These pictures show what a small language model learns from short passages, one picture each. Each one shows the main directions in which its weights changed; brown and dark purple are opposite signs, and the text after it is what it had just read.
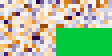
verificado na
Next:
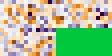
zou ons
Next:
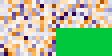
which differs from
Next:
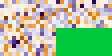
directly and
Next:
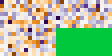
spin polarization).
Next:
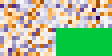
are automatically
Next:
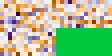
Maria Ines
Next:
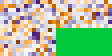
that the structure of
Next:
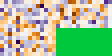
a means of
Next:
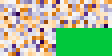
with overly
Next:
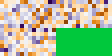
This may be due
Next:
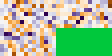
among them
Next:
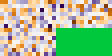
har biri
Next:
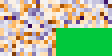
reactions among
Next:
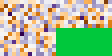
що у
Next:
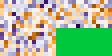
Institute of
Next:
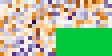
gizler ve
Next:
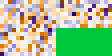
a day,
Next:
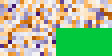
| In the
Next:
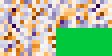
then replaced
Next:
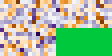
N2 institutional
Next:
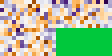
results can be
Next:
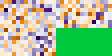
proposed a set of
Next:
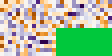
diarias y
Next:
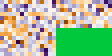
o Sesc
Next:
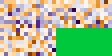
The evolution of this
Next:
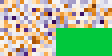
energy of the
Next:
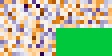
e o movimento
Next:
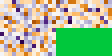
in Fig.
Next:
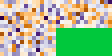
de grid 10
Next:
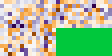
of the actor
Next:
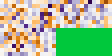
a significant difference between
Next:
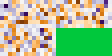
a lei,
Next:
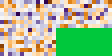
Fonds pour
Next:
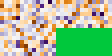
temperatures can be
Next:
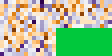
hiszen a
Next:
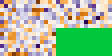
A fim de
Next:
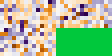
improve data
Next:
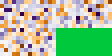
é a de que
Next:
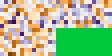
the gas disk and
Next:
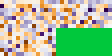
parte das
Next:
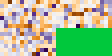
reveals two
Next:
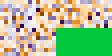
particular no study to
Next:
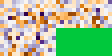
GS and
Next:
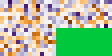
measured in the
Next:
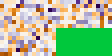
system, each time
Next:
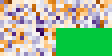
The channel
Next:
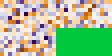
yielded the
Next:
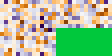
This research was
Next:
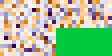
energy as a function
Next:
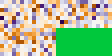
units by
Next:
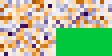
not shown here.}
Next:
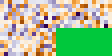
possible, depending
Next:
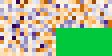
term similar to the
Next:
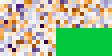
useful in
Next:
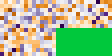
a ladder
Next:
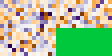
clear difference in
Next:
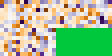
to explore the
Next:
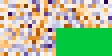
por fray
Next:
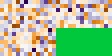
similar to the
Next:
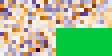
of a given
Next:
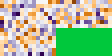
shifts the
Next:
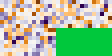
tau candidates
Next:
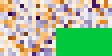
у детей
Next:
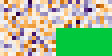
events consistent with
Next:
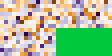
plasma could have been
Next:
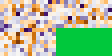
including validation of
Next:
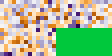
gli del
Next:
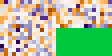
generation of new
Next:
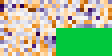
of coefficients
